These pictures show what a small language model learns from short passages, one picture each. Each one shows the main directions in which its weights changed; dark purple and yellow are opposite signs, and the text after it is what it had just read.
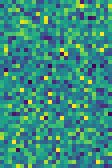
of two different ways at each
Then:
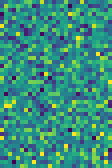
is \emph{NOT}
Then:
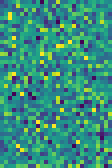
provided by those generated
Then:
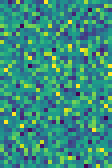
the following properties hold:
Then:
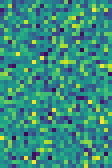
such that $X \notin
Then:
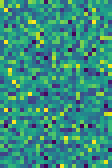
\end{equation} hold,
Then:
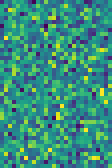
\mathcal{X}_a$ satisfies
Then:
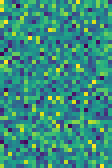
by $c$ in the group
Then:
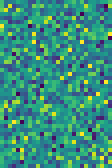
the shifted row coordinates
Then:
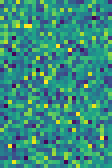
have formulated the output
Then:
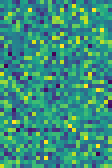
globally integrable;
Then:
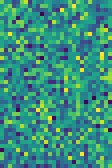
is {\it unconditionally
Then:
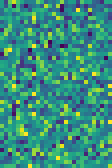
scalar multiple of the
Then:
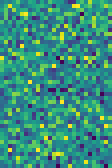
and $Q(t) \neq
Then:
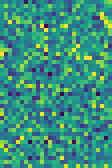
(errata, p.
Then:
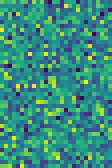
intra-matrix tiles.
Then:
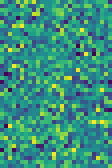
points $\alpha(s)$ and
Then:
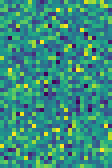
a two-dimensional objective function,
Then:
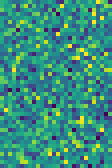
the group of $R$-linear
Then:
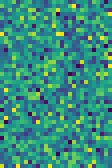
Within this range,
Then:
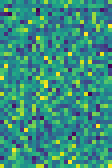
cumulants. \item
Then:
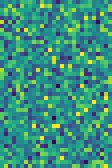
is organized as follows.
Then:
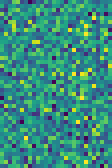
we prove that the new DeC
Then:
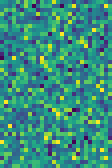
find an $x$ that satisfies
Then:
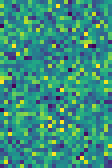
S.K. Donaldson
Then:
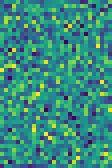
is to supply a solution to the
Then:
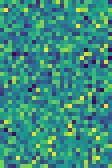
operators on $X$. \section
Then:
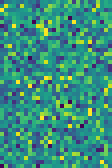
when conditions on smoothness of \(
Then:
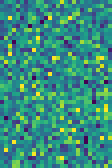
in the following proposition.
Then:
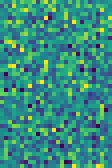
to be; see the works by
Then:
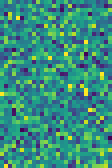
and $\theta_2$, as
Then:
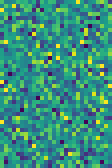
for some smooth function $f$ over
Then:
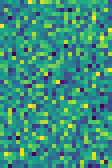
\in (X \setminus
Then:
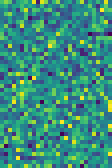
to their professional
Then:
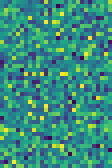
the smallest disk that
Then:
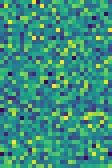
and 0.5 percent. Hence
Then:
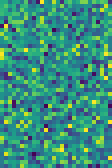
versions of Theorem~D.
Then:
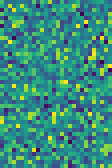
metric on $\Gamma$ via
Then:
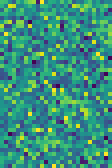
et al. extended these results
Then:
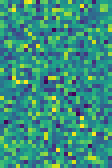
be shown that the worst
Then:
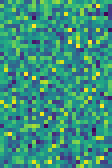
\def \mod{{\rm
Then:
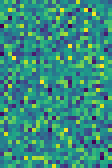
will have $$H^1\cong
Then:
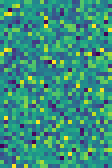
R) := R$, it follows that
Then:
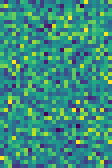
the static and the optical
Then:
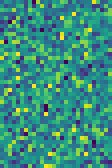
\ref{natest} shows
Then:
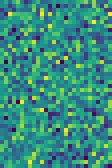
and colleague
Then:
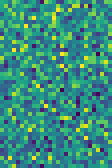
a \textit{bar}), then there
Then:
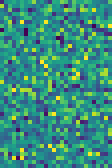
$A,$ and both these
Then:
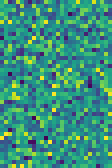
for the dual LP. This
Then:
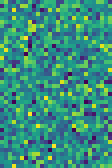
a monic polynomial $g \in
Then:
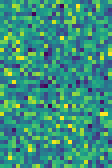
is unimodular. By
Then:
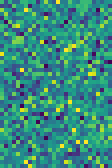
passage to the
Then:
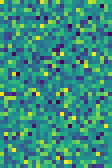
but their proofs also work for
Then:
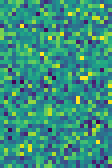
number: \begin{equation}
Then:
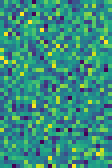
induced by $\ffh$ so
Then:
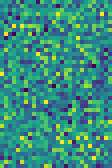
class obtains the excess
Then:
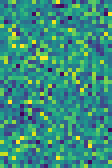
can use this to enforce
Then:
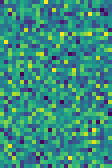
and \begin{equation*}
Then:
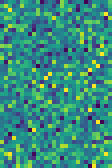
\to \omega\times n$
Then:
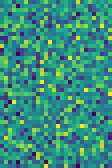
in an ascending order.
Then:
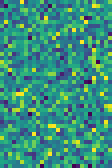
confrontation of
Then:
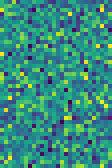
(i) \itshape If
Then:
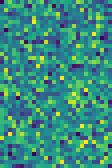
que le nombre de
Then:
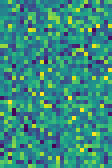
per vertex without loosing
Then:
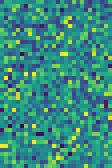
a result, but it will
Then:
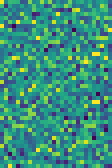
\leq i \leq D$ we
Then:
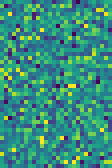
Hence, there is a similar
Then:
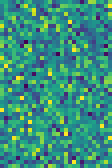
suggested a price
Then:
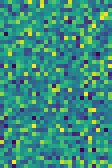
K_2$ for any
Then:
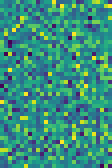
real and positive, so the operator
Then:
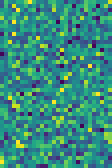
a non-recursive
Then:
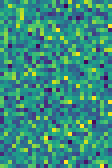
was based on the {\sc
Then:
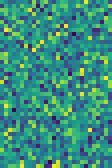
desired function determined on
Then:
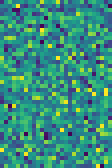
pointed spectral cone is
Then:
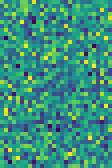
to infinity and $\vert
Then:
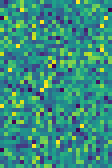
We assume every thing is over the
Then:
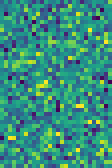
\begin {lemma} \label
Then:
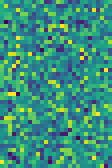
two swallowtail
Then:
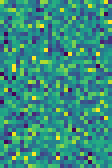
problem is to classify
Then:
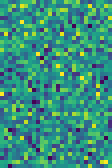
of vertices over all these
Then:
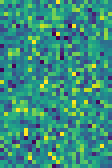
robustness against
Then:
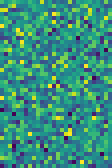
Z^\Gamma=\Gamma A,\\
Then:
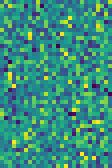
special case, we will obtain a
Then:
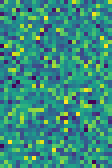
sphere rolling without
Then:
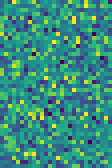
and Diesl were able
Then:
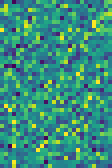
$\LL$ is a
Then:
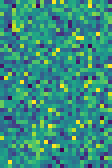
focus on Gaussian
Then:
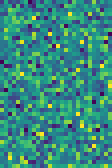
We put $$ \align
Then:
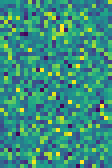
fields and induces on
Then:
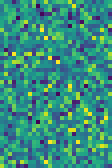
finally, the relation between probability
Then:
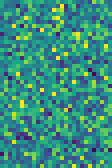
robot and a map of the
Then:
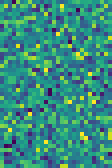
the so-called {\bf
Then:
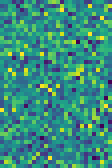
matrices \begin{equation} H
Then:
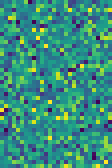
\lesssim \sum_{k
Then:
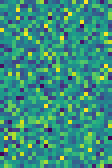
ideal} $F$ as the
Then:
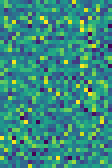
all eigenvalues are purely
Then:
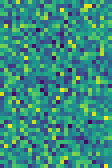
also coincides with the
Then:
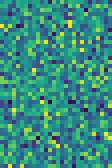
distributional sense} Let now
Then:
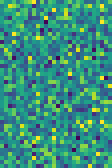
may be extended to more than
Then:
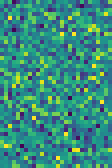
and in the second we used
